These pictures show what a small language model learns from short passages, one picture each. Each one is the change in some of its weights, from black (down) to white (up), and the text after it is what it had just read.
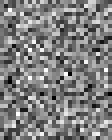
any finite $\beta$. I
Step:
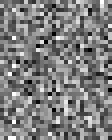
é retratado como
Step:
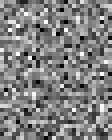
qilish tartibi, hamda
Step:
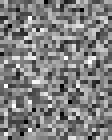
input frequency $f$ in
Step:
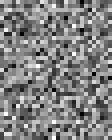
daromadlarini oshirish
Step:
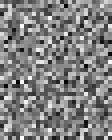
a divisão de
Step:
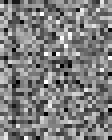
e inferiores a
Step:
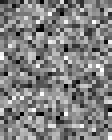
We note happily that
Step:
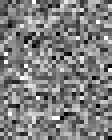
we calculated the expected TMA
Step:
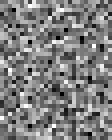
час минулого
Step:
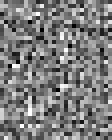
is the subset of
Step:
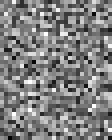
connection weights between the
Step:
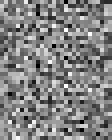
systems showed significant internal
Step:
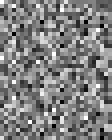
Yuqoridagi tahlillar
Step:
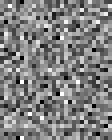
methods. The indices
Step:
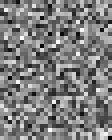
da DA, por
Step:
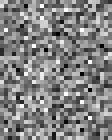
hand side of eq.
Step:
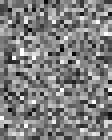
to the sum vanishes,
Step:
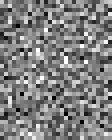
to propose future devices for
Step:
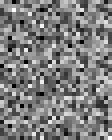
and G. M.
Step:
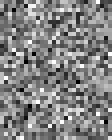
associated strangeness production,
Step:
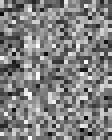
server without revealing the
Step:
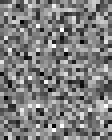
network selection, we can see
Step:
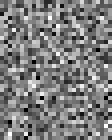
the term which leads to
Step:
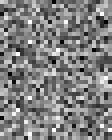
advantageous, and the
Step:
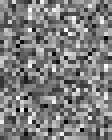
equation of state. The
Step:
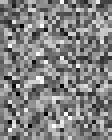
walls correspond to
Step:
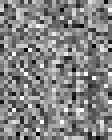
при аналізі
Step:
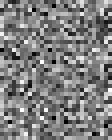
that, as a result,
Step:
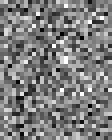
framework of the DFG
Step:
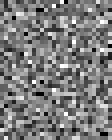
peut être
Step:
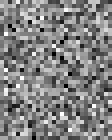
view of $10$
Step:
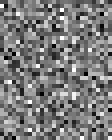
își dorește.
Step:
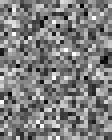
Qorlar erishi esa
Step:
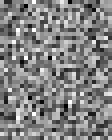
spatial derivatives $\nabla$
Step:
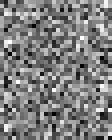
problema grave de
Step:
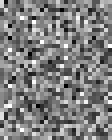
carga horária
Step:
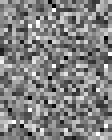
distributions. In these cases,
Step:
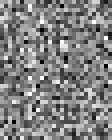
principles. Consider first
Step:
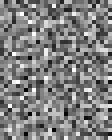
enfoque na qualidade de
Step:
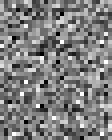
las grasas residuales
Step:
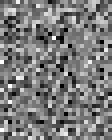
$\alpha$, we have:
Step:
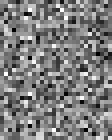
improves both of their
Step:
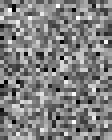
curve).\\ One can see
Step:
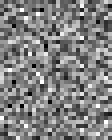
for the FSC itself,
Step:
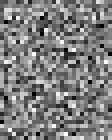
(PTK) model
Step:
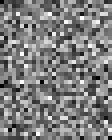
The important role of this symmetry
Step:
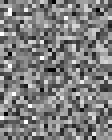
customer perceived
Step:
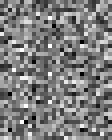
with its strength related to the
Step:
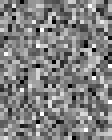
поддержки и
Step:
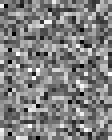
что n должно
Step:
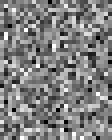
\left| {\cal
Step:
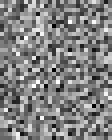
photon reconstruction is observed up
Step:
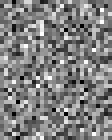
expands from a lateral
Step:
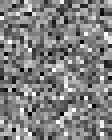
remains unknown. It would
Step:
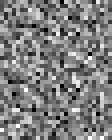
$h(y)$ remains
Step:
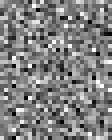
и излишней
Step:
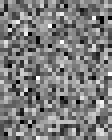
relaciones de producción y
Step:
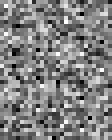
of atomic and molecular
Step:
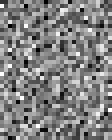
Ensembles vom
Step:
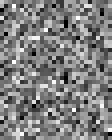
o‘tish strategiyasini
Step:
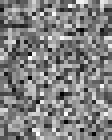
wider conflict. The
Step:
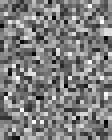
expression of emotion. Figure
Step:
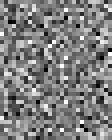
garoto, até mesmo
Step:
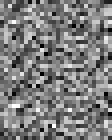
measures or distance measures.
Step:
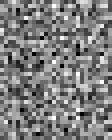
zou kunnen
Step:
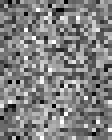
also predict differential cross sections
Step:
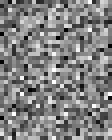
we describe briefly
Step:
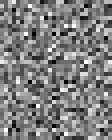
field is a solution of the
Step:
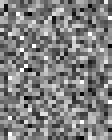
объемом 30
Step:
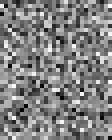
do déficit de
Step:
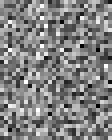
ones in terms of the numbers
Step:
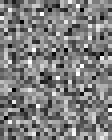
eens (p.
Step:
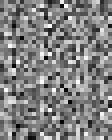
hexagon connections
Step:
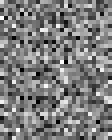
bo'yicha maqolalar
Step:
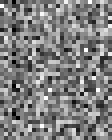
do Robocode;
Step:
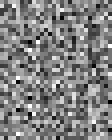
цензуре и
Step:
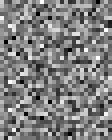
bersepakat barulah
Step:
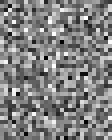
a free-induction decay
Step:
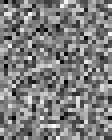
a Crum type transformation
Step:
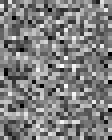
în echipă
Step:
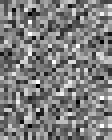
strong ferromagnetic behavior was observed
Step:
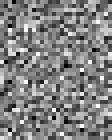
while the previous result depends on
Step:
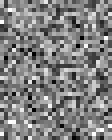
36 15 Anhang Anhang
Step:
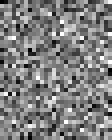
The relationship with Curt
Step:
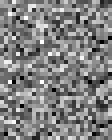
spinor space, and
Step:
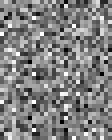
balki savollar orqali
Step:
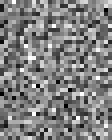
the rest algorithm parameters. To
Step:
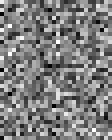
ON dan OFF pada
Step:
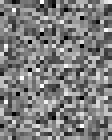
and assume that all of our
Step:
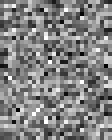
of medium effects on free energies
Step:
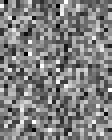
A experiência sensorial
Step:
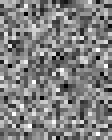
the boundary SShG
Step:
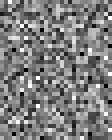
была проведена
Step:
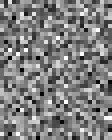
en sus estudiantes,
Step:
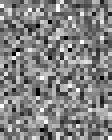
turbulence (see,
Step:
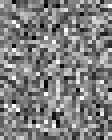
ja. Aber,
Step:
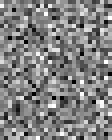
necesario conocer el
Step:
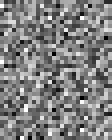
considered in form of a
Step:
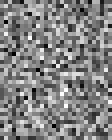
reproduces the experimental data
